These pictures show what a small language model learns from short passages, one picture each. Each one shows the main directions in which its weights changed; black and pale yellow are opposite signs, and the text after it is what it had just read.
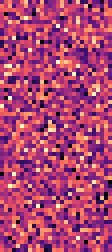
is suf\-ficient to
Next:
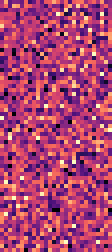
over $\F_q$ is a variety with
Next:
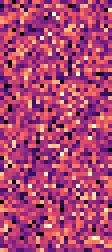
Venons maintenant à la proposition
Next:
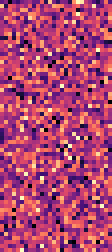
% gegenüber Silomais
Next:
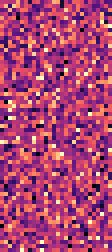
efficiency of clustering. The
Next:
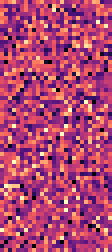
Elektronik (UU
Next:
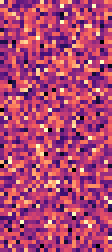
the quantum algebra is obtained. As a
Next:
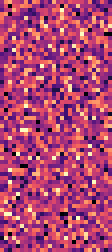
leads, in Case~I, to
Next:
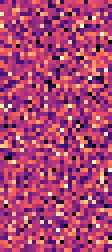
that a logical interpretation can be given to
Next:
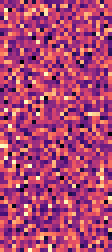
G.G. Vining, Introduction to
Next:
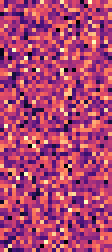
choose a CW complex $Y$ such that
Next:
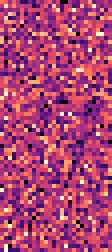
terpisah atau tidak
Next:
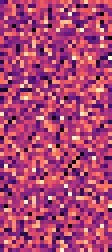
now going to do so and thus prove that
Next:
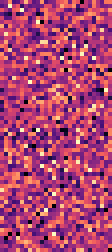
$\eta = 0$. {\em The present paper
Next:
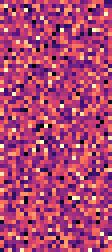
А. Способ экспресс
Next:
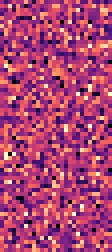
ичида ўчириш,
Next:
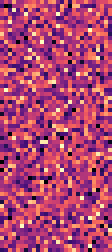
24. VARIACIÓN
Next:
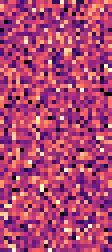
analogue.} \end{quote}
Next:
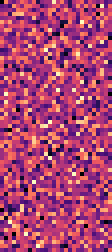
under this involution \begin{eqnarray} & &
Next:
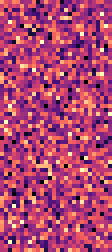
Proposition \ref{p:ELam} then
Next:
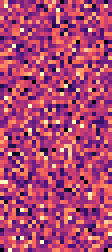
mehr als zwölf
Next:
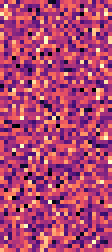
f_n. \end{split}
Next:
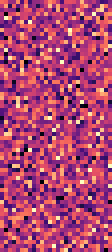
können selbst ein
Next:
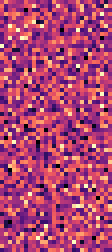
formula \eqref{e:pi0} due to
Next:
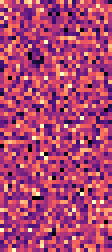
sanitariya hamda
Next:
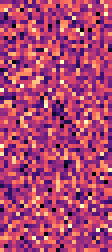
rates in the quenched and
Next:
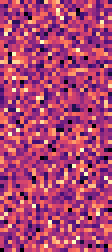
the sequel. Note firstly that the
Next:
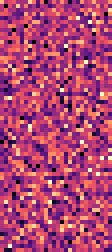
91] Pembelajaran
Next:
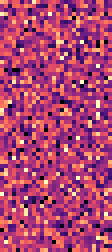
is also crucial for proving the existence of
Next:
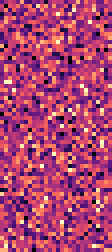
(see Corollary 1.38). We
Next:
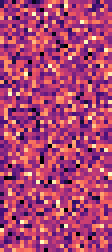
yordam beradi. Sun'iy
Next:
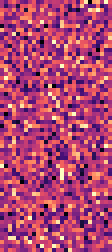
тезроқ топиш ва
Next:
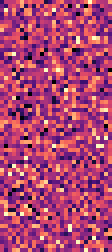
werden in den Lernprozess
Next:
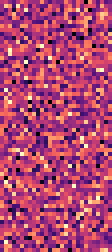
от общего земельного
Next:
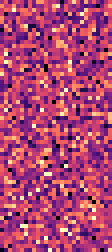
A. Cușaeu
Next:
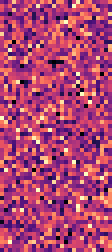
institucionalizou a repressão, a
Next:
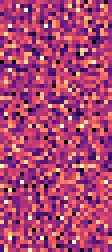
то, что он не
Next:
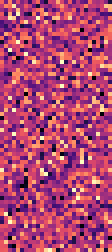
se centran en las propiedades de
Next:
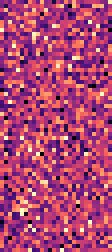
Amer. J. Math. 86
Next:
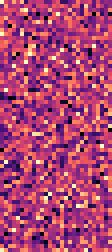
and next formula \eqtag{11}
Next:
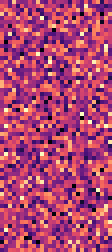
\mbox{for}\; i\geq
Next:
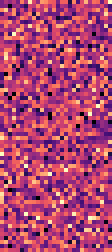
este trabajo se ha mostrado la
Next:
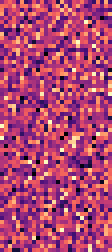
oscillations as the shock
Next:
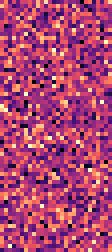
moment” . Rus tilidan
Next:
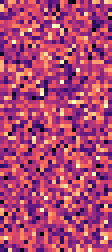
unterstützen. In der
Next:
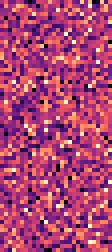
unchalik qulay bo‘lmagan
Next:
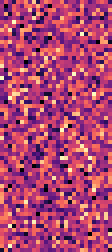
\label{table} \end{table}
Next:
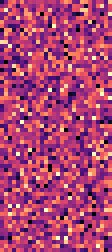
Seifert form on a {\sl
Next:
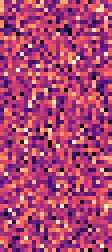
altura, o jeans já
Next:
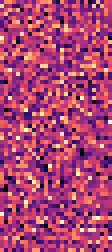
astronomiya ta'lim
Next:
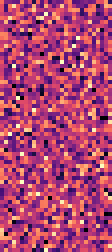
explained in \cite{Donagi}
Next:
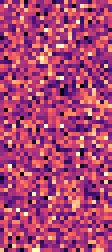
Ispaniya bank tizimi,
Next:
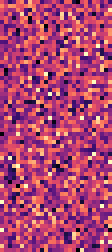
the image of $w$ in
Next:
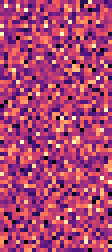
владних повноважень
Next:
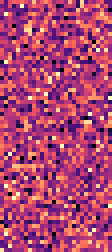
Differensial tenglamalar
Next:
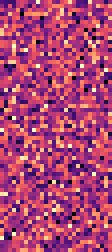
hasta alcanzar partículas
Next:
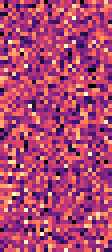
adjustment can also be considered as the
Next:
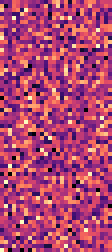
que implicaría para el grupo
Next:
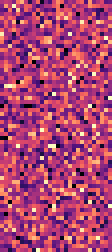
las personas en el final de la
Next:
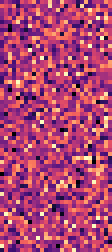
that, due to the choice of
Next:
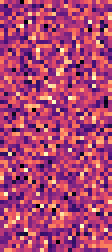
$\epsilon > 0$. \begin{figure}[ht]
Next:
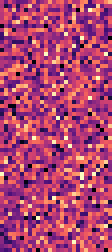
в умовах закритого
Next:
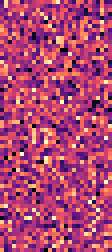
$\Qbar$. We fix an embedding of
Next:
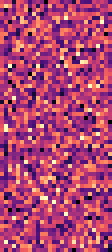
sobre o TEA, os objetivos
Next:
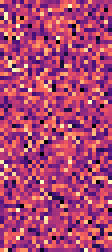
únicamente a algunos de
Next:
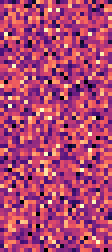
Mûsâ Kâzım'ın
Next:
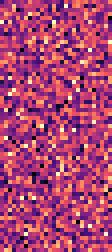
Fig. 5 Foto do andor da
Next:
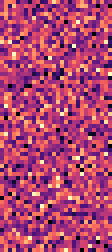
denotes $d-1$-dimensional
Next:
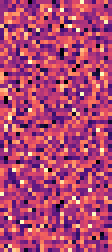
uma solução menos poluente em
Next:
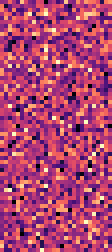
L_{\infty}(\mu)$. The corresponding operator
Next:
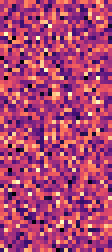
Onıń janında
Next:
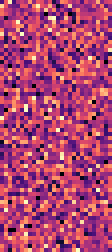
grondbeginselen van de
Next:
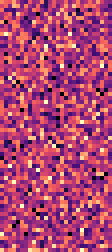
Karagueuzian \&
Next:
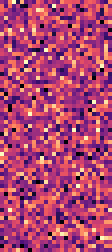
(\ref{maineqIntro}) with real valued
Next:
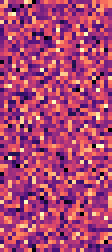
r)).$ Since $T$ is any term
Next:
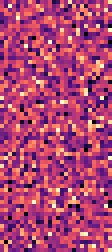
of the design. If $G$ is a group
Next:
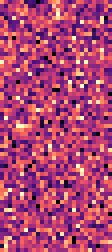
de homens reportaram o consumo
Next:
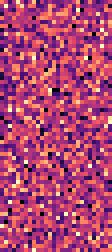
shuningdek, ijtimoiy
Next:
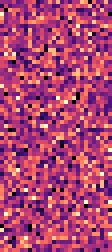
lavoro di Biagio de
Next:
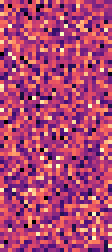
optimal bound. Indeed, since
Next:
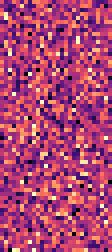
as confissões religiosas por
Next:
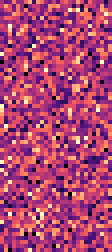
исправљача до 29 А
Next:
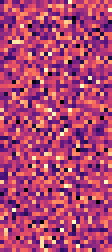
three-dimensional $\Q$-factorial
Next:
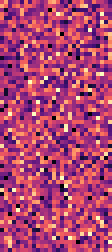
to either $\R$, $\Z$ or a
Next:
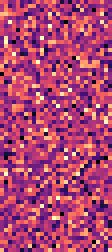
(with $\alpha = 2$) gives the same
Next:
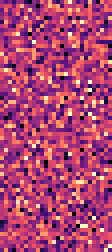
sababchisi adolatsizlik
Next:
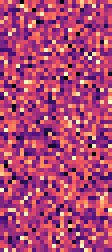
with right $\Gb_T$-orbits
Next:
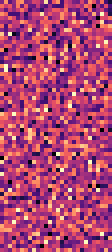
the sheaf $\gF$. In Section
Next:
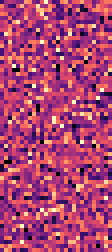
« sites éclairés ».
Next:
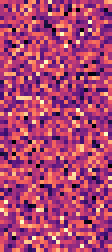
3. Под редукицией
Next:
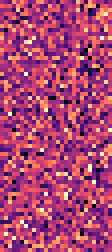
обриси речей, в яких з
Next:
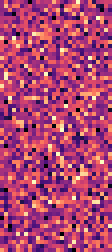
saat disekolah baik
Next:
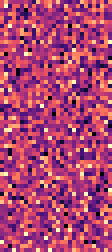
of matrix calculus are used to obtain the
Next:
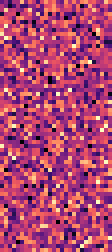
Si es la cultura la que define la
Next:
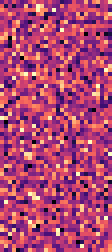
miqdori emas, balki
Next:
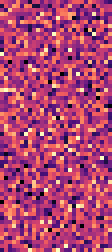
la sorte $\iF_k$ des
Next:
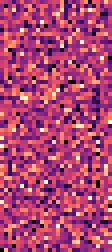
та інші. Вивченням
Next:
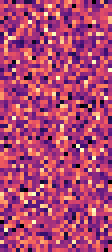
mo'ljallab to'qilgan
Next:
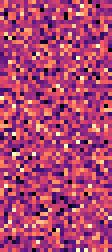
Control Unit (VCU) over
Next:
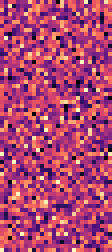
stable under the integration, while any
